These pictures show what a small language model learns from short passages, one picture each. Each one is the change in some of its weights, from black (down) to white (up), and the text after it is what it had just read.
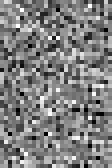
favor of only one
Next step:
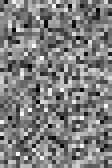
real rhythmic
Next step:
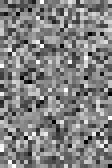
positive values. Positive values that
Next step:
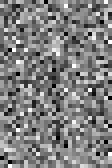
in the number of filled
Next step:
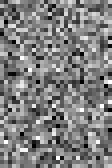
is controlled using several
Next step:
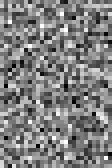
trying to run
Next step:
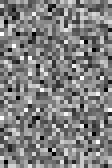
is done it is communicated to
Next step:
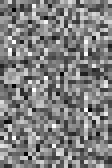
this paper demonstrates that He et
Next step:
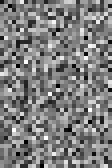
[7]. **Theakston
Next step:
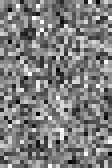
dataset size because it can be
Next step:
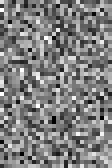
UATC technologies into
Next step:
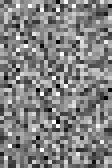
and paving the way for
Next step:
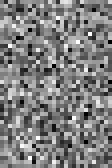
interested public, figure 5
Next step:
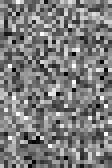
for Scholars and
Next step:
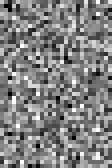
modules is a major concern
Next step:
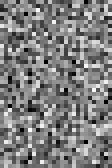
librarianship, development
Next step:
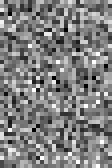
necessary to encourage
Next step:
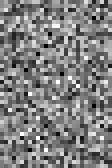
the provision of **individualised
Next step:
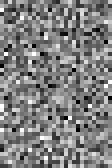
creating new understandings of the
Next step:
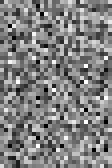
this he identified 500
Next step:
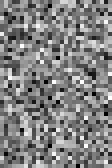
accidentally introduced in
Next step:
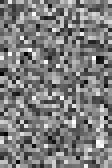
the Quaternary
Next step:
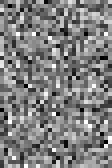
order to obtain good academic performance and
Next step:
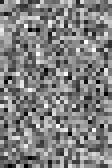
Implementation of speech
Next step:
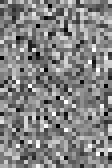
the case of $p =
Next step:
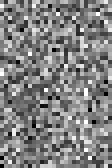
and select those that they wish
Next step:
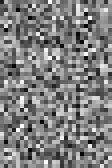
Usability Studies
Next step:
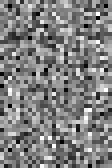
water transpired by
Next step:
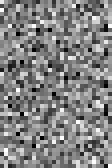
wind speed and high
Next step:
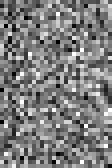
average value is 0.99,
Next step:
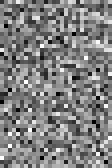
Ethics in Social
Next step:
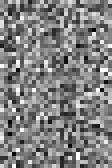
users to go between different tools
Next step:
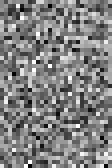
features identified in this research to
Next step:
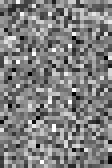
research on parasites,
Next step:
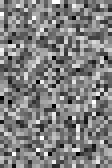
key driver for a different
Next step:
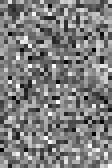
the likely end-point
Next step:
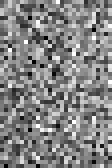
the Leydig.
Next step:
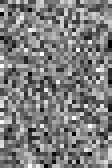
open opportunity of
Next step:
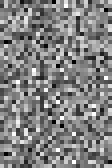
Level of Significance
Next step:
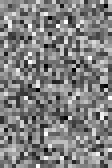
the context of data integration so that
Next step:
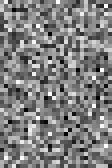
the ignition starter
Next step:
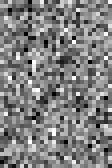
development of crop management files that
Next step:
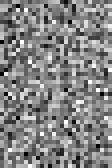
means of preventing their
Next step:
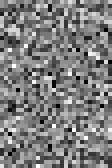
we did not take
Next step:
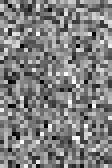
calculated as $C_1 =
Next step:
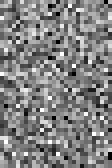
and the protection of cultural and
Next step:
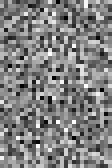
and strong framing effects)
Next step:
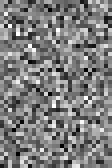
(ethanol extract).
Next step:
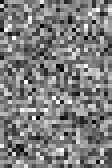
Controller. The delays
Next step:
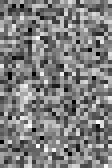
two phase load distribution
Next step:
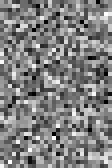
AZ80 magnesium
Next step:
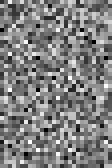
the progress of the students.
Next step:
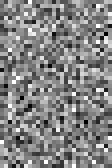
be partition. V.
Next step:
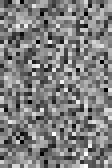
far, different techniques have been
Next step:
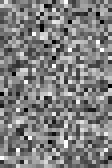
Intercultural learning has
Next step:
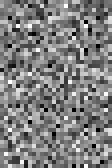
becoming dependent on
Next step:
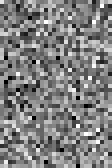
database searches were
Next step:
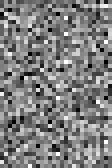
trailing into the visible
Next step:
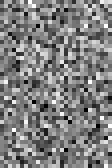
which the image exhibits
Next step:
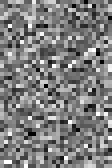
in Yogyakarta and
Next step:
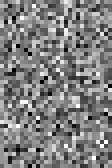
to establish a structured approach that
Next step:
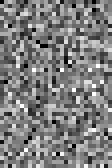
group 1), the lowest at
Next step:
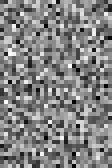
and node V_B is
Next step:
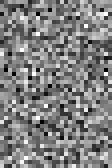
double meaning: first,
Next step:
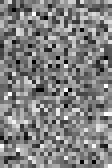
these prompts are connected to
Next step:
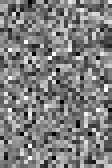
instability in the grid system.
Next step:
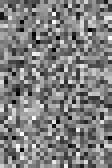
Better services to more than
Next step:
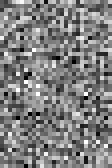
| Predicted
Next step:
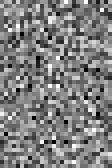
trade while earning rising
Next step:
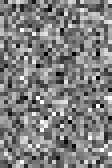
expansion method. The case study
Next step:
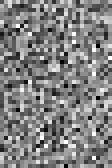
Increase visibility of
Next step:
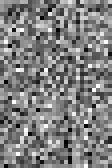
desired tether
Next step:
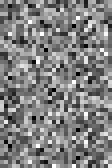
is hot, muggy
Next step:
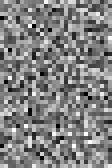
Kaizen* 1.
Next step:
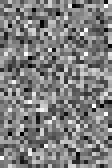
financial with trade authors,
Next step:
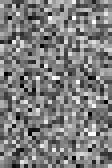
booming market for mobile
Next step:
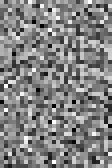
poison control centres could further
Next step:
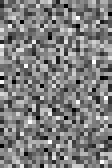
help of Diplomatic
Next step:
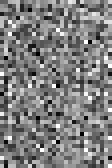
time is left for academic
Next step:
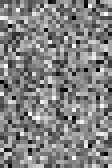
in some cultural settings
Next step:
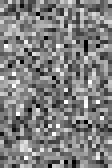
frequently result. This two phase
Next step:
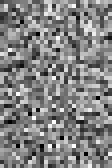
Host plants and their
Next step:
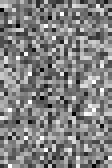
SYNOPSIS In
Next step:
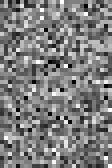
in managing the marine
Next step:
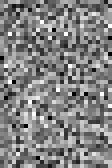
on the boundary conditions. A
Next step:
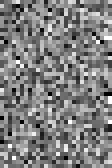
of mathematics, My
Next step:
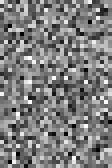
e-commerce product
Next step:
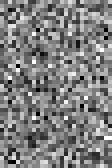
include, but are not limited
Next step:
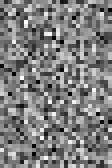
Taking the LT of both
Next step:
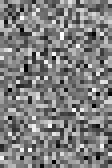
to the application methods of zinc and
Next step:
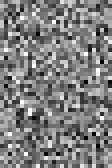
to address the weaknesses of
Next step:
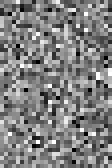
end of study, death, or
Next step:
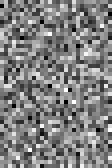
for “Healthy”
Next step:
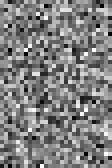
Electronics etc.
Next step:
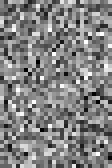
study compensates for the
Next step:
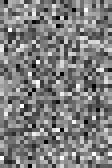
enlightenment. The
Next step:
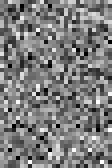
recommended to use a
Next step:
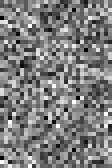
detention time of 4
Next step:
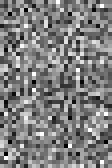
to seize his native
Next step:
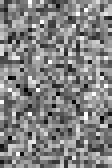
thoughtful working with
